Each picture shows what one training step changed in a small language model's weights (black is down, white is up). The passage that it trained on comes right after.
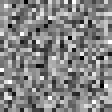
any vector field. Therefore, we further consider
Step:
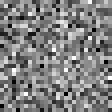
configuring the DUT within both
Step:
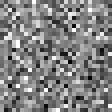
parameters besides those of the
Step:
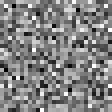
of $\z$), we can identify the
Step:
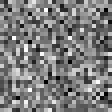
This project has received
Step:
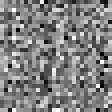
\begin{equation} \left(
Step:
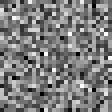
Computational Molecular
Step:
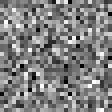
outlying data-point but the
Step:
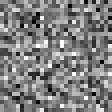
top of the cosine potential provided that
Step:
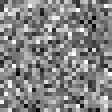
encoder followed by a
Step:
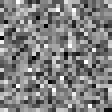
S.~Phinney for
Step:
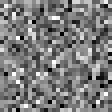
an H-bond between them decreases
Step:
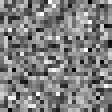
common to PSFT for general
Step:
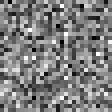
wave signaling, makes vary the
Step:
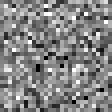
weight function for each galaxy with
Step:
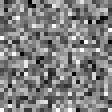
nontrivial extension of the
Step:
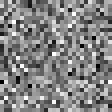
+ \xbar \gamma_{AB}
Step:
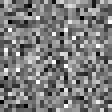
from the difference images as discussed
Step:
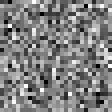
\caption{Edge detection
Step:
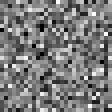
spurious in that case, as the
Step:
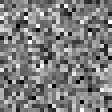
for the analysis. For every such
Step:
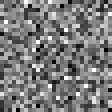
with an single infected individual,
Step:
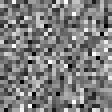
than the system size $N$. In addition,
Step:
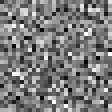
known OCs identified in the
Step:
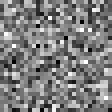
ticket has been booked in
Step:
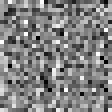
\end{equation} \noindent where
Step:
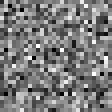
Lie group $G$ with simple
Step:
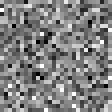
suggest that the disk is
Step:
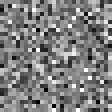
and validation sets) for
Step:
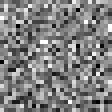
a plasmonic mode emerges
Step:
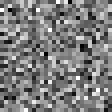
industry has been gaining more
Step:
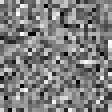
\section{Conclusions} A
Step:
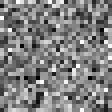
the maximum streaming rate is given
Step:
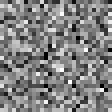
This gives \begin{equation}
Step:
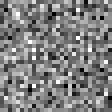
shows the same trend for 2017
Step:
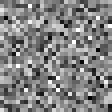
obtained using a ``soft'' parameterization
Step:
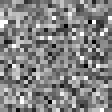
All data are taken at 0.3
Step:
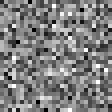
up to a significant KYC change}
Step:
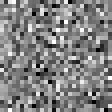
static configuration in flat
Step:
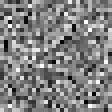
are utilized in the second line; The
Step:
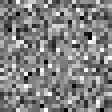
discovery of hidden topics
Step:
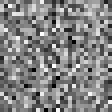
$O_2+e \rightarrow
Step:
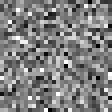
e^{-\tau/\Tr}$ for long
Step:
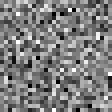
include QCD corrections.
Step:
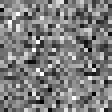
the influence of input states in the
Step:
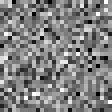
the Hawking temperature can only have real
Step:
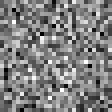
and He and C abundances. The
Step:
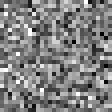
is from the unitarity regime to
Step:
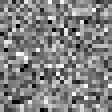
operations of a certain type
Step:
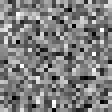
to an ambiguous result if
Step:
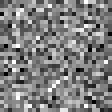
magnetization of the EuS
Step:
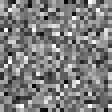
resulting in a complex quartet
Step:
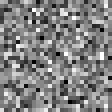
with a normal value of 1117.3
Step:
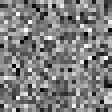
operate at both high resolution and
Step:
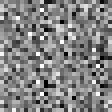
\eta\right) \right)
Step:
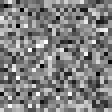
well established that superconductivity
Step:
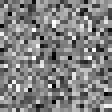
and searched for galaxies located within
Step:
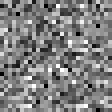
the SM to give a new source of
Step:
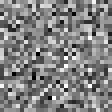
final number of refugees, which
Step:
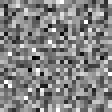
that we excluded the zero matrix from
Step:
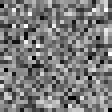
measuring the desired quality.
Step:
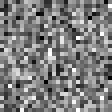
This ensemble reaches
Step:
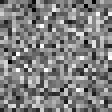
of the pandemic, the search
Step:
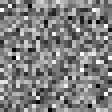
wall distance in $1/y$
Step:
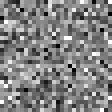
of spacetime lattice and discrete
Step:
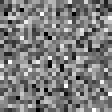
very dissimilar to P, but as
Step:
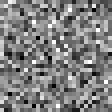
r} \text{in } V.
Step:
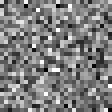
a regular publisher is
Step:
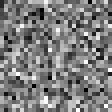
we define a Markov chain that
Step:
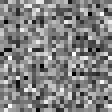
pixel tracking layer of
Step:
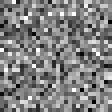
gravity from entropic force,''
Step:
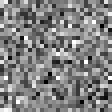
the total cross section (including three
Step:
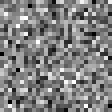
of the recent experimental effort to study
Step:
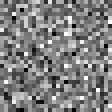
respectively. Secondly, we use
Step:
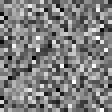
(a) and (b) show a
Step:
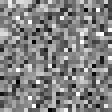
range for $k$ covers most of current
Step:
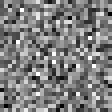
effects, like those arising from
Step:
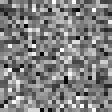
Beam cube & Splits
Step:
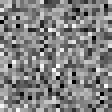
\eeqa \beqa
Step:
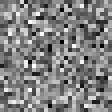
while LLMs use the same
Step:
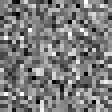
%There exists an
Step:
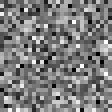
with respect to cosmological time.
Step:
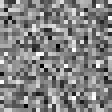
$x_t$ represents the feature vector
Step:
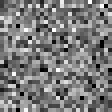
of electrical conductivity changes
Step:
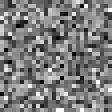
period, logs every second.
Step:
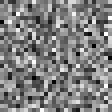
0.01 in both directions. In each
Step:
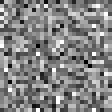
\nonumber \\ \times \langle j
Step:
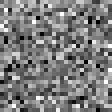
thermal feedback, a novel
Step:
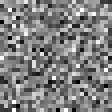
normal modes in different layers.
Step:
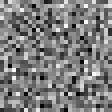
memory constraints. Model
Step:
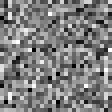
signal the appearance of new light particles in
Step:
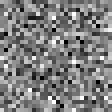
stagnation followed by rapid
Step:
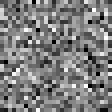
of magnitude less if new data obtained
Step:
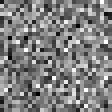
suppress the LED pulses
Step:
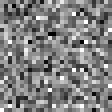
one of the integration constants of the
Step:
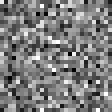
time steps, default is
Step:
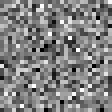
root of quantum mechanics, have been
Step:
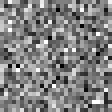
$\alpha_s$, showing that the
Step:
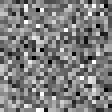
et al. \cite{Zhai}
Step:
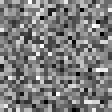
but non-vanishing, and
